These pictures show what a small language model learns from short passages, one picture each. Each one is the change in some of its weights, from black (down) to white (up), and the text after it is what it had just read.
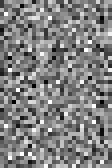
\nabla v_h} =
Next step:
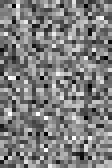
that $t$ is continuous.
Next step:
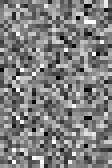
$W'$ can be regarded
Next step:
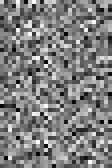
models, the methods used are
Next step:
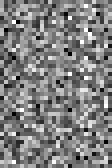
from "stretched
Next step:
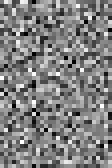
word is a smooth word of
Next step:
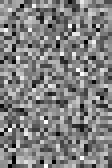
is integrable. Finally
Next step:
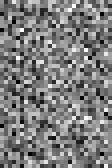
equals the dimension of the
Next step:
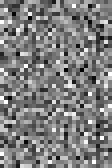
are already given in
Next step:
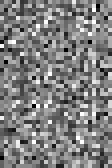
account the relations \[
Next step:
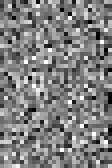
described by two commuting
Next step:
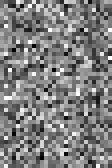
satisfy the conditions in Theorem
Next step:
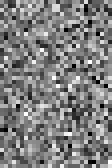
concrete universal
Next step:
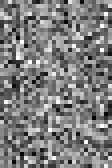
while the bottom
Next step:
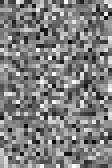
be the stabilizer of
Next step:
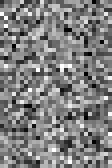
observation made in
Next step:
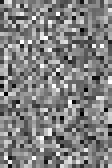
Markov chain.
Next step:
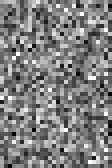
there are hyperbolic knots
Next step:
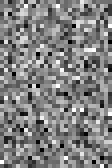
convex subsets. We can map
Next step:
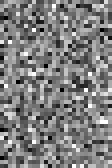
i\leq n$ which are
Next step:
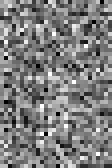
champ ${\cal B}$
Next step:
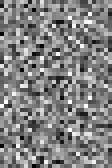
q/\Delta p$) is the
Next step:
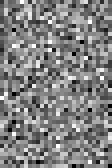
modular form of odd weight
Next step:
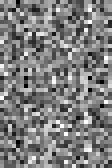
therefore employ
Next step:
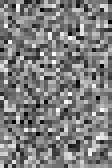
This is a proper edge
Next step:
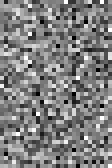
curvilinear Cauchy
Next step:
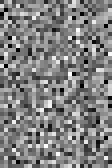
Markov generator
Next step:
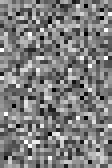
We demonstrate the
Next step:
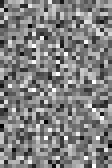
= e_n \alpha u,$
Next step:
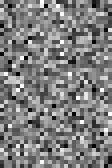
many branches. For
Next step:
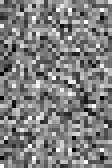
observable versus
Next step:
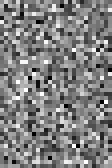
a sequence $\epsilon_m$ of
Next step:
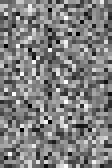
problem formulation of UC.
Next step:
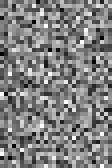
b_dx_d$. Since
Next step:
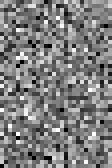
on the elapsed
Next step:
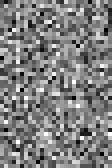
$\deb$ with the
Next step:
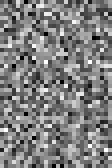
the number of $n_1
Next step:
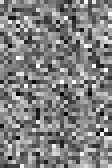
exists a sequence belonging to
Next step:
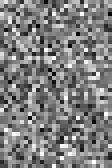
of islands\rm .
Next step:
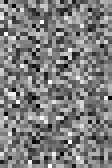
literature of joint
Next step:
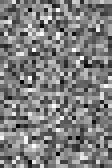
to spectral computations for
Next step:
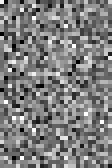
hydrogen yield
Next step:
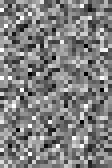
concerning Ore
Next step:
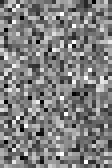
$\cR/\ci$ where
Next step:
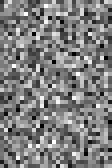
representation with time invariant parameters
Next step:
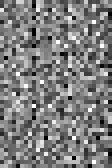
two examples above, shows that on
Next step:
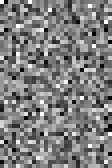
(panel b). The
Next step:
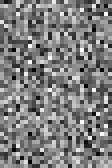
and $H_1$ the values
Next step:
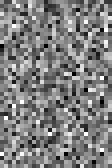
family of induced representations
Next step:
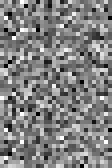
Lagrangian case).
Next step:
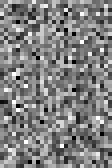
would like to thank
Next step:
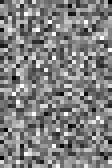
elements of the algebra $\D$
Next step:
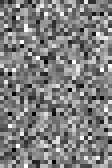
in the right-hand side
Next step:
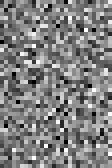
through 31 July
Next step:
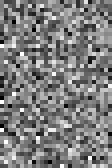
that the accuracy
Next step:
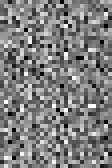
illustrates the
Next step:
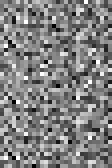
counting, the number of
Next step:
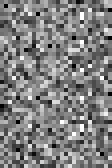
introduce the proposed new
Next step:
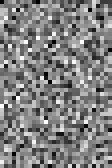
\rangle$-invariant complement.
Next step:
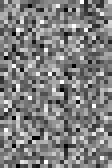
the estimation procedure is
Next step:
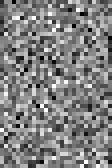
with a weight subspace}
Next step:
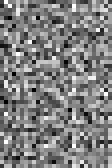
can be chosen to be $
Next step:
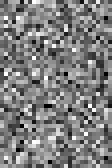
the mixing is done at
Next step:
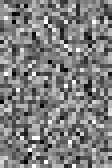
spaces $L(K),
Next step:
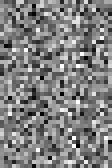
the space of $L^2$
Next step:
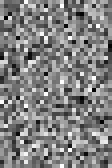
by $g$ commute.
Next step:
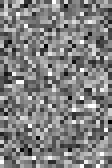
we can find a solution to different
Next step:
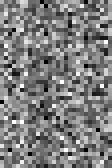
multivariate tail conditional
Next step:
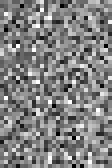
\psi(r) \geq
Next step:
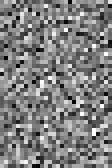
linear order on strata which is
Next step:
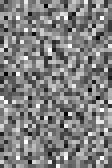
that, for every $1 \le
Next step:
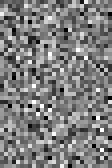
the temperature,
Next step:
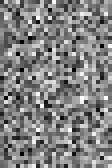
} \caption[Naca
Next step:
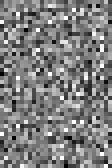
$C\ge 0$ and there
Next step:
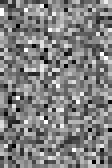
odd. This contradicts Theorem
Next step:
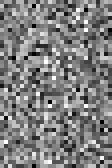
sums of (parameter)
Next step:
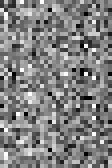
GPC derivations are similar.
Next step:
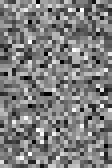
and complex object to study
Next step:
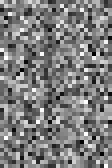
inference for the
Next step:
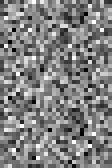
path-loss exponent,
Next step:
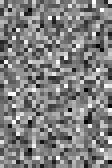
a monomial algebraic set \
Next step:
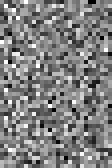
complement of that list
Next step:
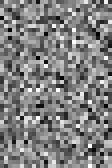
small eigenvalue. For
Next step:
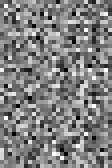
of cycles and call
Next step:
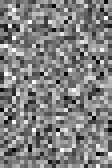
whose index ranges over
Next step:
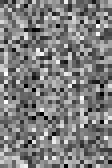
As a first example, we have
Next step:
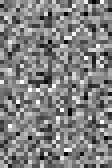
comparisons in time
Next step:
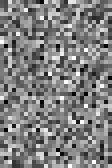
occupies some space, and
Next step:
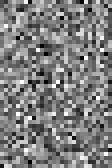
Comparing with the formula for
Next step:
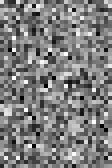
use the same symbol $D$
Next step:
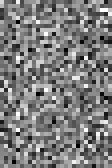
the formalisms of
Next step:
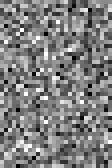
integer. A transformation formula
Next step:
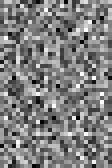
is a superposition of
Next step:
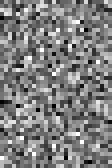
reduce to the left-sided
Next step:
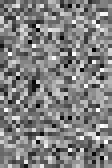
a point in a complex manifold
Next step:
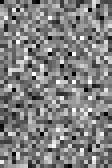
\rangle_t$ and $\langle
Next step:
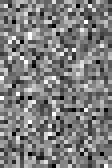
of the Laplace operator
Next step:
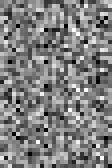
be manipulated, see
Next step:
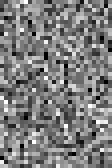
above for every $\la\in
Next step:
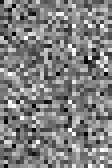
omega'}$$ where
